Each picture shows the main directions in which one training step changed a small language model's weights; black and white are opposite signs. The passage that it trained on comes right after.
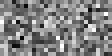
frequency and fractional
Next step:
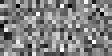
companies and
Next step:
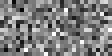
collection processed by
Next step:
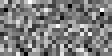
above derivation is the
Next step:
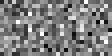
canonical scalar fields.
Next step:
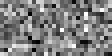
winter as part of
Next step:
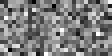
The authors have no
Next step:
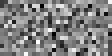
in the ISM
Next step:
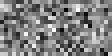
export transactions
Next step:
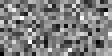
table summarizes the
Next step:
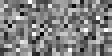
efficacy coefficient
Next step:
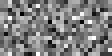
with job satisfaction
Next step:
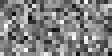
the observed region to be
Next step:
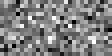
amplitude, see Eq.
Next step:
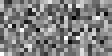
assessment and its application
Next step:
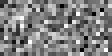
strain in the lattice
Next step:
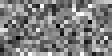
in the study.
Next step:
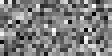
such as coastal
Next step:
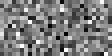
genotypes and
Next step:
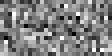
Greater wax
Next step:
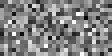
in the cutting
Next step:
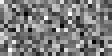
the discrete
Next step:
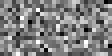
0$, we can
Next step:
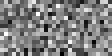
we consider that the
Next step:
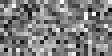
credit card
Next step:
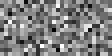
client. All the
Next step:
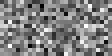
be calculated in a
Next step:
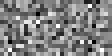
take precautionary
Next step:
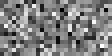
the 50% higher
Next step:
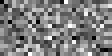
spectra measurements was as low
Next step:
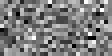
approach can be a relevant
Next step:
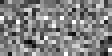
\Omega \rangle =
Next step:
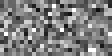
recommended levels of physical
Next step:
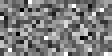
institution where I
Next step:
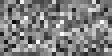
is mentioned for
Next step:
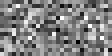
Engineering Sciences
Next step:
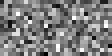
method [19] is
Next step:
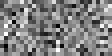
the reaction is
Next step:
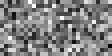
This observation displayed
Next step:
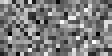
several times with water,
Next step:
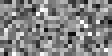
naturalness, since the
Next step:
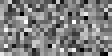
to drugs
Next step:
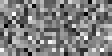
the number of the
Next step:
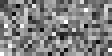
the justice
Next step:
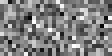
of internet users and
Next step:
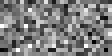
key, whereas in
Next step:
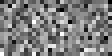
if some computers
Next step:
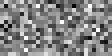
countries that have achieved the
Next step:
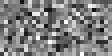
decades will see
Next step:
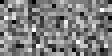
The simulations also show which
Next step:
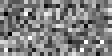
rating trial,
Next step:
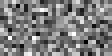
Afrique de
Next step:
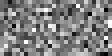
panel, we also
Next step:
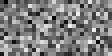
/*Set the
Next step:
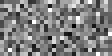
scalable restoration
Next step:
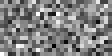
we considered a pair of
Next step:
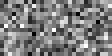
the temperature window where
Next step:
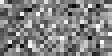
out in multidimensional
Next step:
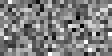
at top of the energy
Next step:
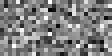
quantum many-body
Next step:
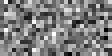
of motion of the density
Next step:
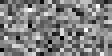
that state-specific
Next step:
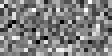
Furthermore, other
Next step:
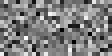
price we pay
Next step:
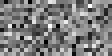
products or services.
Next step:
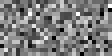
as cited in
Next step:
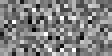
are China and
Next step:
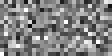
volume fractions.
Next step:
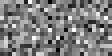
healthcare systems across
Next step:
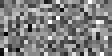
Performance measurement environment
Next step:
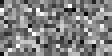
1D simulations. The
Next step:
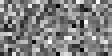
and those that matter to
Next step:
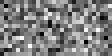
as front,
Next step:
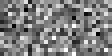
fact that they can be
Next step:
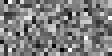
of proximal
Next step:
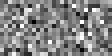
extract the road
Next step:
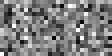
arrows) will
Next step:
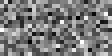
storehouse of
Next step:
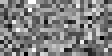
We showcased the
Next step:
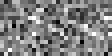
processing. The
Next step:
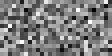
work effectively, and
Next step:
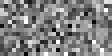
below 11% by the
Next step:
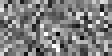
and clear visions are
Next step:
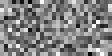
has a great potential
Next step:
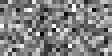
significantly worse than
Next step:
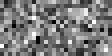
testing process. -
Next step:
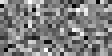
We argue that this
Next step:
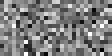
size $L =
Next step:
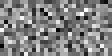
classifiers were
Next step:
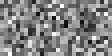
we find a correlation length
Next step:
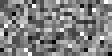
the implementation of the
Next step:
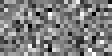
known analogs used
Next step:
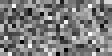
model. The fitting
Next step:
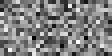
train simultaneously
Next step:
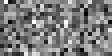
of the Universe
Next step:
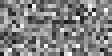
it's far the case
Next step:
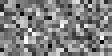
the temporal series
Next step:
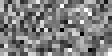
and definition of this
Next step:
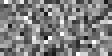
groups, and among
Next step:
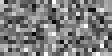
wing posed no
